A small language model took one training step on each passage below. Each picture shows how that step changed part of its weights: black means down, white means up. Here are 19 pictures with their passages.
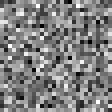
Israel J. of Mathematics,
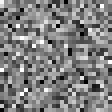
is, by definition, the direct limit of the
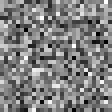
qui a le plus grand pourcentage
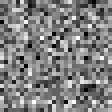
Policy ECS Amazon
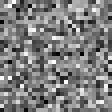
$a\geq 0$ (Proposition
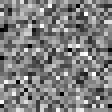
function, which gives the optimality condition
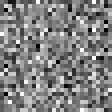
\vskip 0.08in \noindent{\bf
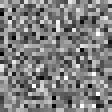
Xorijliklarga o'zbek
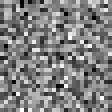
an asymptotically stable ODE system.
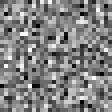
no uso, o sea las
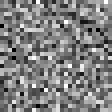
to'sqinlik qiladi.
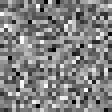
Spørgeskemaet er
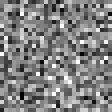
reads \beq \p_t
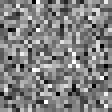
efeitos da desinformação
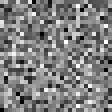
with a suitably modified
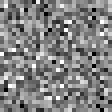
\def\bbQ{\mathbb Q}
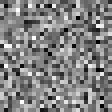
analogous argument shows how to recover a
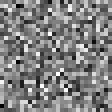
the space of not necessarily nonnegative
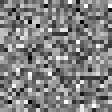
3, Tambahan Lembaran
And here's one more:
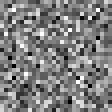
ishlashni o'rganib
